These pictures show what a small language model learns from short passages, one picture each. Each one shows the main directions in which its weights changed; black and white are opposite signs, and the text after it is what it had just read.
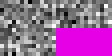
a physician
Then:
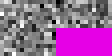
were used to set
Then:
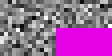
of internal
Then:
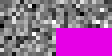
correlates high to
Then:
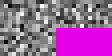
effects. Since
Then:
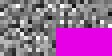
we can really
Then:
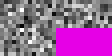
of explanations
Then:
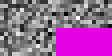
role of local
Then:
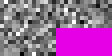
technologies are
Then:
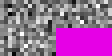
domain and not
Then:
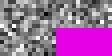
been discussed:
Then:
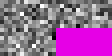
spinel phase
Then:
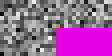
to 20 K for
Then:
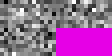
radiation of
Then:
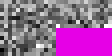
the other Tb
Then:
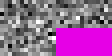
and thus
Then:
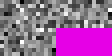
world is
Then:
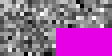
1. The corresponding
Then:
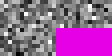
direct application in
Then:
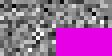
Here, we
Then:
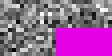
Xan de
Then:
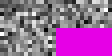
PCR was
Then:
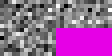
call for
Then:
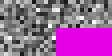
layer to
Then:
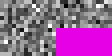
to keep
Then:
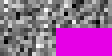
The molecular
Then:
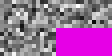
level table of
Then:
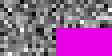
known as
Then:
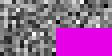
the ligand
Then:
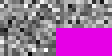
health, as
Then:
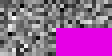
suppress the temperature
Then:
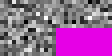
of all input
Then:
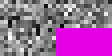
in which the new
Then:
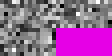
information is used to
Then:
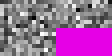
optimum working
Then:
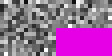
systems: this
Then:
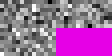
are arranged
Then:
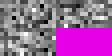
assumes a
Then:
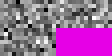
The relevant
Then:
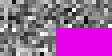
a work.
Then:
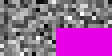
methods allow a
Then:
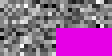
ontology in
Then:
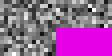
designed to
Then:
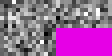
a positive
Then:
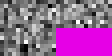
work, smaller
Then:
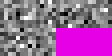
State. The
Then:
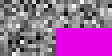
solution and leading
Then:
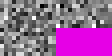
optimize the
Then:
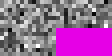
to that event
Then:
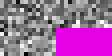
of the other terms
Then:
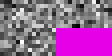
two dimensions
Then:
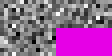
general understanding
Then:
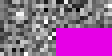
wave energy technology
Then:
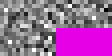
review paper by
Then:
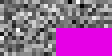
presence of the
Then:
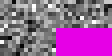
if all the
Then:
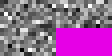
with profiles
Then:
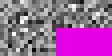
Dirce and
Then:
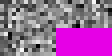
the dimensionless
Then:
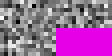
a quantity
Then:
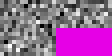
parameters like soil
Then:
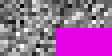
motion indicator
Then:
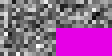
the quality table
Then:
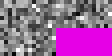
to a band
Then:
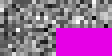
kinds of
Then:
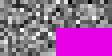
of factors of
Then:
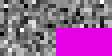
engagement in
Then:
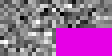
City University of
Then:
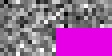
flow model where material
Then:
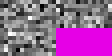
gained about
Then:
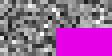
by the students
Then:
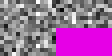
SPS models
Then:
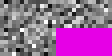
accuracy. The
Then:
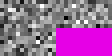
local operators that
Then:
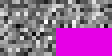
impact of AI
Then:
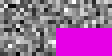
medium grid
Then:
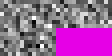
after the regulation
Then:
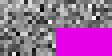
regarding the
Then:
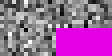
$H$ and
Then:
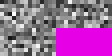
for educational
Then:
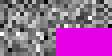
seen in
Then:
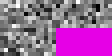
reported in
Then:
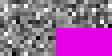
Effects in
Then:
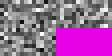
Qualities of
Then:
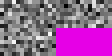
which alone
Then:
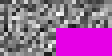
the impact of
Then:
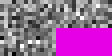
the development and
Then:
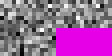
and it was not
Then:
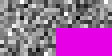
and disciple
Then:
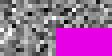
field. As a
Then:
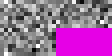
independent of both
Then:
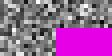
fields could form a
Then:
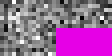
a radius of
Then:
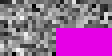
those of a
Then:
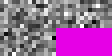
black and
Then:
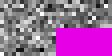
would die of
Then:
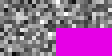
functionality of
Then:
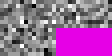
Data item
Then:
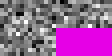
are opened
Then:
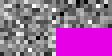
new mother
